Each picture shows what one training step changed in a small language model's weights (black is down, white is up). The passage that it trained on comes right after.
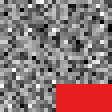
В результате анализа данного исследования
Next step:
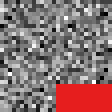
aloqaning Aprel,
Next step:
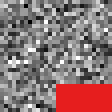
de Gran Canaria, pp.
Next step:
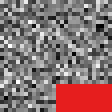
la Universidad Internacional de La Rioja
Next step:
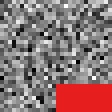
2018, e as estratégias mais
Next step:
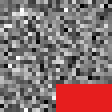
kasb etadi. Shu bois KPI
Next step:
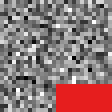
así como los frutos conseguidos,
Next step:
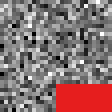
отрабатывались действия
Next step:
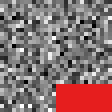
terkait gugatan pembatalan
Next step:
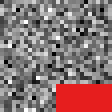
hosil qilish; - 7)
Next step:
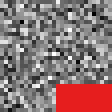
taqozosi”, “Qovun
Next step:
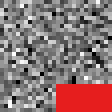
environment in the informal education sector such
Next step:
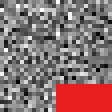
musohabalarda o'z
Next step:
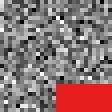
BDENF. A busca foi
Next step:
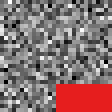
pembiayaan, dan standar
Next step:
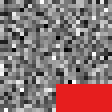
процессининг тезкорлигини
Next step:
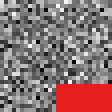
asarlari xoh sharʼiy
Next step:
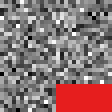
and Buddha to convey
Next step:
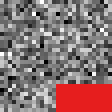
аҳамият касб
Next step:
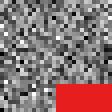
H., Zimmermann, B.,
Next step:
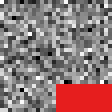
T.; LOURDES,
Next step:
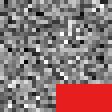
interpret the narrative through their personal
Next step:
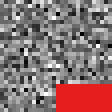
певні способи, прийоми
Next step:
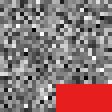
utilizavam o corpo para se
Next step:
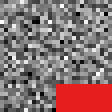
participan en el curso vacacional
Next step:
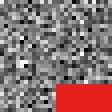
تعدّد في الفاعلين
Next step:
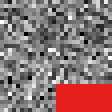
financiadora: Conselho Nacional de
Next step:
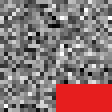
tahlili va metodologiyasi A.
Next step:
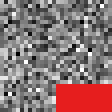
araştıran çalışmalara yer verilmiştir.
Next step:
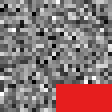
qo'shimcha o'rganishni
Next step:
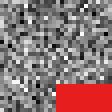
uma passagem pública além das utilidades da
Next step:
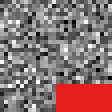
sohasidagi qaror va qonunlari
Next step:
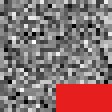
costieri rappresentano un
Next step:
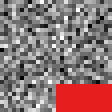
исследований. Вопросы формирования
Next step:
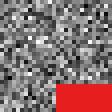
de Administração de Empresas**,
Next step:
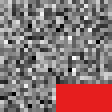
di azoto, anidride
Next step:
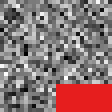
явления). Итак, как
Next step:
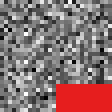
proceso viable y alternativo al de la
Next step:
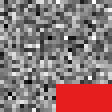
факторов окружающей
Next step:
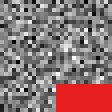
başa koyulur.
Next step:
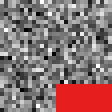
давлатларда тадбиркорлик
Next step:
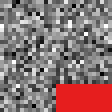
sau a creanței
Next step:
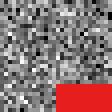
90 – 95 % etillanmagan
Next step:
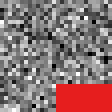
de consultas médicas são
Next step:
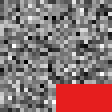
où l'enseignement est
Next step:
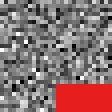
bilan bog'liq. Hindiston va
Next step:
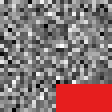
История политических учений.
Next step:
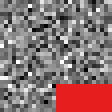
la memoria) [...] 7. Para
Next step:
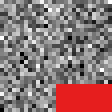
ПИЦ для спортивной
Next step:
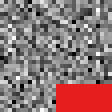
НА ДЛИННЫЕ
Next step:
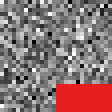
necesarias de autonomía que debe
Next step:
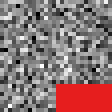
Agigea. Figura 12.
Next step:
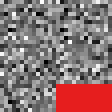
муаллифи). Қуръони
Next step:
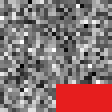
biri - donolikka,
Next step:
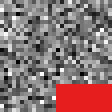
do manejo precoce e
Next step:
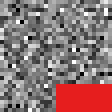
LEPIFORUM.DE 2024.
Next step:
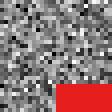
1. Мирзиёев
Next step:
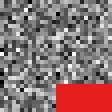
especialmente protegidos se confunde con
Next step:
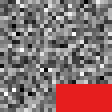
asos solingan. Muzey
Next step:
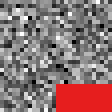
программ. - СПб.:
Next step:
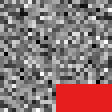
ta ishtirokchisidan
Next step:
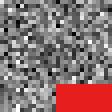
instituições públicas de saúde, assistência
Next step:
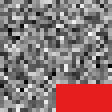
analysis, artistic text analysis,
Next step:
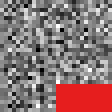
mecanismos facilitadores para empreender
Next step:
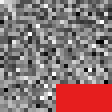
natuurlijk niet worden
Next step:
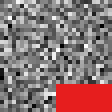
ko‘mak va yordam berish,
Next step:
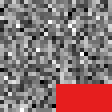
establecer estándares y
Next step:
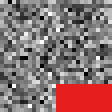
Quyonlarni vazn o‘sishi
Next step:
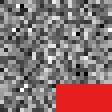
foydalanib, oshqlik darajasi
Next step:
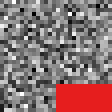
contemplar reminiscencias del
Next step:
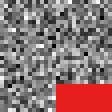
"qo'shimcha faoliyat"
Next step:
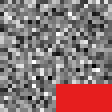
пространства, утвердить
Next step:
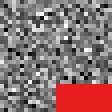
Harmonisasi Masyarakat terjalin
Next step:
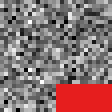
seed viability and germination.
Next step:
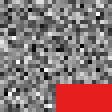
The University of Chicago Press.
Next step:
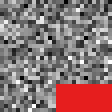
Humas Kementerian Agama
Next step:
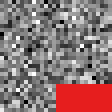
Fraga Cedré, D.
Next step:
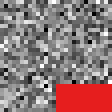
соединяет кончики
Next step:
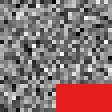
origem vegetal (4
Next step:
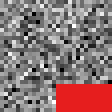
chastotali nodavriy
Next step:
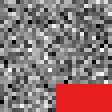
transferi esa asosiy eksport daromadiga
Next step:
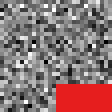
до індивідуальності,
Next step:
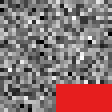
“vertente” lezamiana
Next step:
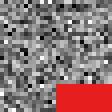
اللبن، والذي
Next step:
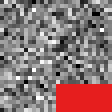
матеріалів для плетіння
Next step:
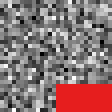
consistente en la exención de
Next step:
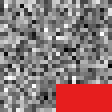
– tosh, yog'och yoki
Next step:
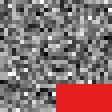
истеъмол қилиши
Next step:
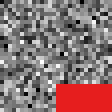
tumani 41 – umumiy
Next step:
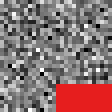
quyidagi elementlardan iborat
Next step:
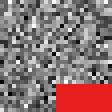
archivos y las instituciones
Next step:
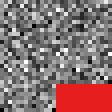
masalan texnika oliy ta’lim
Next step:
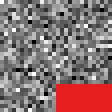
esa faktga asoslangan sifat fact
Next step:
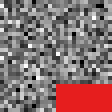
Chatterjee. Vol.
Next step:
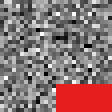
tish qatorining yaxlitligini
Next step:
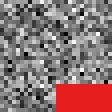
Федорович А.П.
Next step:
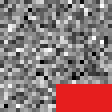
of foreign trade indicators
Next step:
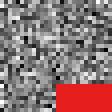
competență care se referă la
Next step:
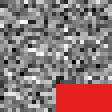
, The updated constitution is the
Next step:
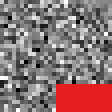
Associação Maran, E. et
